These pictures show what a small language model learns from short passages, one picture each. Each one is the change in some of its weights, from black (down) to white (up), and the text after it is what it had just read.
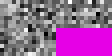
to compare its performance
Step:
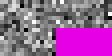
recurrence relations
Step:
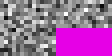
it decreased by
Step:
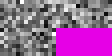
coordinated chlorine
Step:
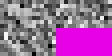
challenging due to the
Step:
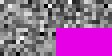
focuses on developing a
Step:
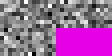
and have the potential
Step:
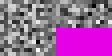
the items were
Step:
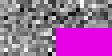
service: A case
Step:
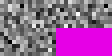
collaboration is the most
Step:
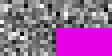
attachment of
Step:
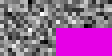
Social Media Yes
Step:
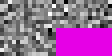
example, uses seven
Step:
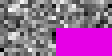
person who commits
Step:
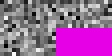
groups was not
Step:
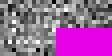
studies conducted addressing the
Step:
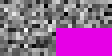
purpose of this scientific
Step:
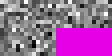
and sensitive field,
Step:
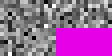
are concluded.
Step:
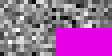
implementing stringent
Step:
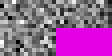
Pareto front
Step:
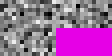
gap, this paper
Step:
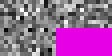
for women and men
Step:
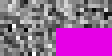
order to have a
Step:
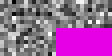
with SEM,
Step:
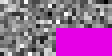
and became apparent
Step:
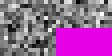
confirmation of
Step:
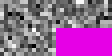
Station Operators
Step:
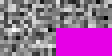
the management of
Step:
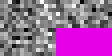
uniform ALD
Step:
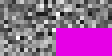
ovulation issues
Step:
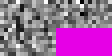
concentration of the metal
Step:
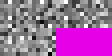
\in D:
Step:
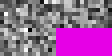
clients on how
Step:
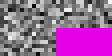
interview. You may
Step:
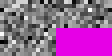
be determined.
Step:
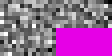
specific duration, five
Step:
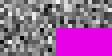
using descriptive statistics and
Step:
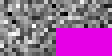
activists attacked
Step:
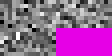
irrigated sites
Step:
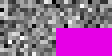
young people. There
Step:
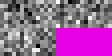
material which has been
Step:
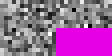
to have transmitted
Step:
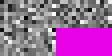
inspection; business
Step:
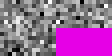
project: 01
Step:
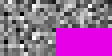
perform the subsequent
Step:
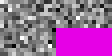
The study concludes
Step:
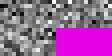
Ukraine, 56,
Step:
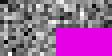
component. The
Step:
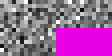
on different types of
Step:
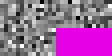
a strong collaboration network
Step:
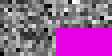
Acta A*
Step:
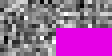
be submitted in
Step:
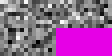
and mechanism of
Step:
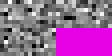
Then, if I
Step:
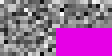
from AFS,
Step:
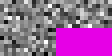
German family and
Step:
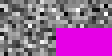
1. Introduction The
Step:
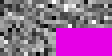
mothers (M)
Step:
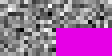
and consequently will
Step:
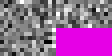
overall documentation
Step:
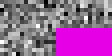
changes in cellular
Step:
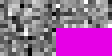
critical interest since the
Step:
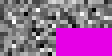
IMAGES OF
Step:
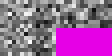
plot taken from
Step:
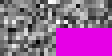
center of attention in
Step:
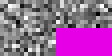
dissipates the
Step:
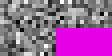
full ontology
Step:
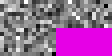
and efficient use of
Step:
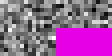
analysis, using
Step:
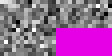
granted by
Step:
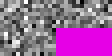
have configured
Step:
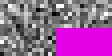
extensive experiments,
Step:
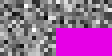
using games.
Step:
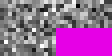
fabricated by
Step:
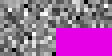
Before testing the
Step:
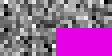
solution single emission maximum
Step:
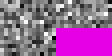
estimates, we
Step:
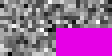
original model but then
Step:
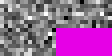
The publication in
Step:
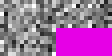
change muscular
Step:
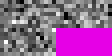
analgesia during
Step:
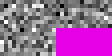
still unclear
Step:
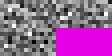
credit, it
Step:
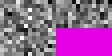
Determinants of
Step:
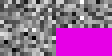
cue. For
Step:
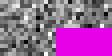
corresponds precisely
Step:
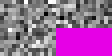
sources of psychological
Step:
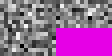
the samples of each
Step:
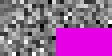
1 are considered,
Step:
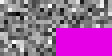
and Review,
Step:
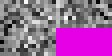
Five billion people
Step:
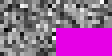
common practices worldwide and
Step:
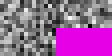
contributes to the shared
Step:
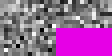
about innovation and
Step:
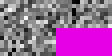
can use the
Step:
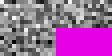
set (H,
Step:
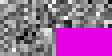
was treated with
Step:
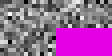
be brought in
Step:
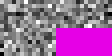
in year one
